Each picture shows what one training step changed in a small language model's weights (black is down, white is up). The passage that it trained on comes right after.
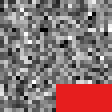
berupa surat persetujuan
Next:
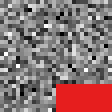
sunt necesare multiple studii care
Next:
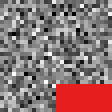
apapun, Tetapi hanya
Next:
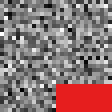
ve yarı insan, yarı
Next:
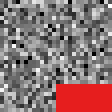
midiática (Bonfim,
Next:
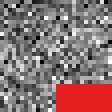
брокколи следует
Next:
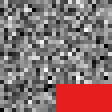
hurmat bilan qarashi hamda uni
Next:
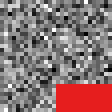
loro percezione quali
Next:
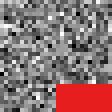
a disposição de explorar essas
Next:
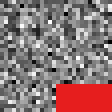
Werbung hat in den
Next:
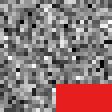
*El abastecimiento de
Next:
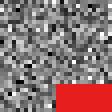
sociale loopbaan van de
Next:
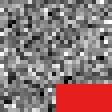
ҳамкорликда ишлай олиши
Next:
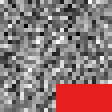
lekin bu erkinlikning jurnalist
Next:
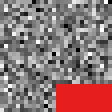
ko'pchilik sevib
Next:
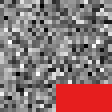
используемых сегодня
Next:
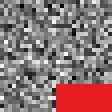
(to'p o'yini,
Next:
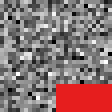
aumento do risco de infecções
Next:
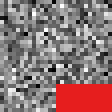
ofrece un entrenamiento
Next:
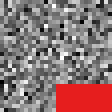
fi chiar declarată
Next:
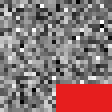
das relações sociais produtoras
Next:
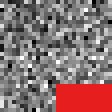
ва СБК юқори, бу
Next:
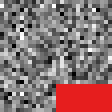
a chorotype classification
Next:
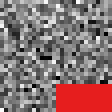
poder, que são ferramentas
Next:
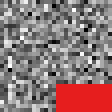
S.-N.-Tablette die
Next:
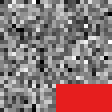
la información debe estar disponible para los diversos
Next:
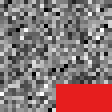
основные из которых представлены на
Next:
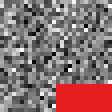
до критичного рівня [8].
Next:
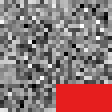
de equilibrio. -
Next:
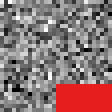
VIII – a sustentabilidade da
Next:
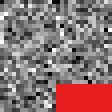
verkrijgt men als men
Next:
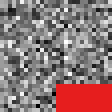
ularning virtual muloqotdagi
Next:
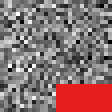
belgilanadi. Qashqadaryo
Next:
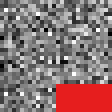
servicios de apoyo a la toma de
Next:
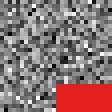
yuqori. Ular firmalarimizning innovatsion
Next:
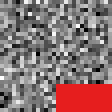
В соответствии с
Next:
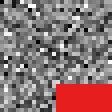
cobijada de tres concepciones que
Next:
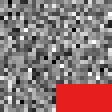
процессе доминируют
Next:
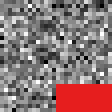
e funcional intra-hospitalar
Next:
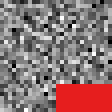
mas'uliyatli munosabatni
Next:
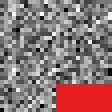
маълумотлар ҳаётимизнинг
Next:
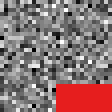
sections, geological and lithological
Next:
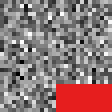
Tahun 2013 tentang Standar
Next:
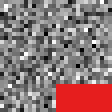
turli tillarda maydon xususiyatlarining o'ziga
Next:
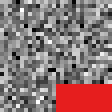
Вопросы науки и образования 27
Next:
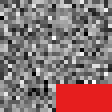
de tecnologias digitais em funções
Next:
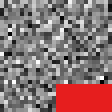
este análisis, se verá que no
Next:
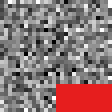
Kémi Séba, la
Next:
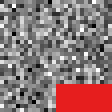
leur assurer un meilleur
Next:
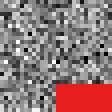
чем в большей мере
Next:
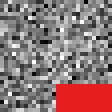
poetik metinler üzerinden
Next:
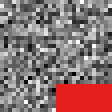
their involvement in joint scientific
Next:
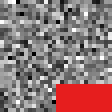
de război, la
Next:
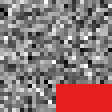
Los docentes destacan la necesidad de
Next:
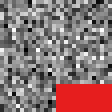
madaniy substitutsiya kabi metodlar
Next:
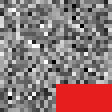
tiempo. Es tenido como un
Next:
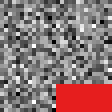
Shunday qilib, olib borgan
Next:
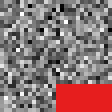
diabet ehtimolini
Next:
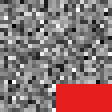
study highlights the integration of
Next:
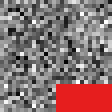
Brasil. Apresenta-se neste
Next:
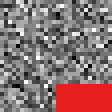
етказиш ва ўлдириш,
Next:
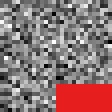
LA COLLECTE ET
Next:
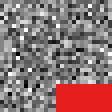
маркетинговій діяльності підприємства.
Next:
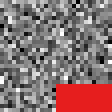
las rectorías como mecanismo para
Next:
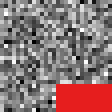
области занимают третье
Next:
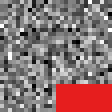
cefaleia crônica diária
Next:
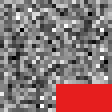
листьев, урожайность
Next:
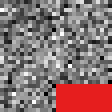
y a aussi la Tendance du
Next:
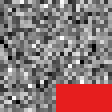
olhar de um investigador é
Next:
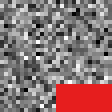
заключили перемирие,
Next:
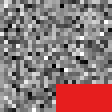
hisobotlarga ta‘sirini
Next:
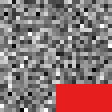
naše rodiny,
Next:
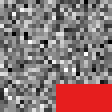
lainnya). Setelah
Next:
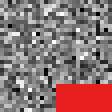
проводиться у справах
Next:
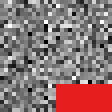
mg/lga etadi.
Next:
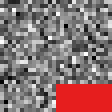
que apresentar sujidade e em
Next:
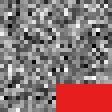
власної цифрової грамотності.
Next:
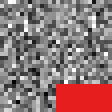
на три группы: с
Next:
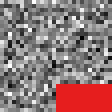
ta davlat a‘zo bo‘ldi
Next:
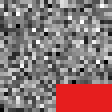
Muarrixlar fikricha,
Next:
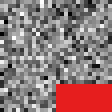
un tercer país, con el fin
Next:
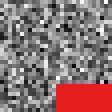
N°2 souligne
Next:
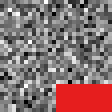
Лисий І. Я.
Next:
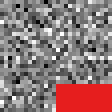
Sciences humaines et sociales 32
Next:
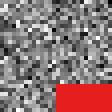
ҳам олди-сотди
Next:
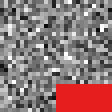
legii referitor la contractele
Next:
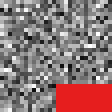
власного досвіду його застосування в
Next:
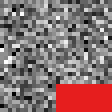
korxonalarida, ushbu sohaga
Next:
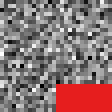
yuqori, ammo Nissorani,
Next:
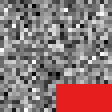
The discussion was focused
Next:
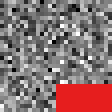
Authors' Contribution
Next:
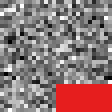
profissionais da educação foram duplamente
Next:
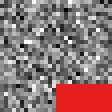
de besluitvorming
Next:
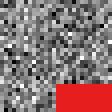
в човешкия
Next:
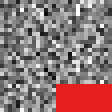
intellekt vositalari akademik madaniyat
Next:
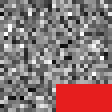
gidrofob xossaga ega
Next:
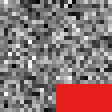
of the Virgin and Child.
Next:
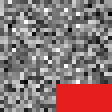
στην D θα
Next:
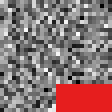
van voorziening en een
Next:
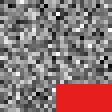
ma‘lumot berilgan. Kalit
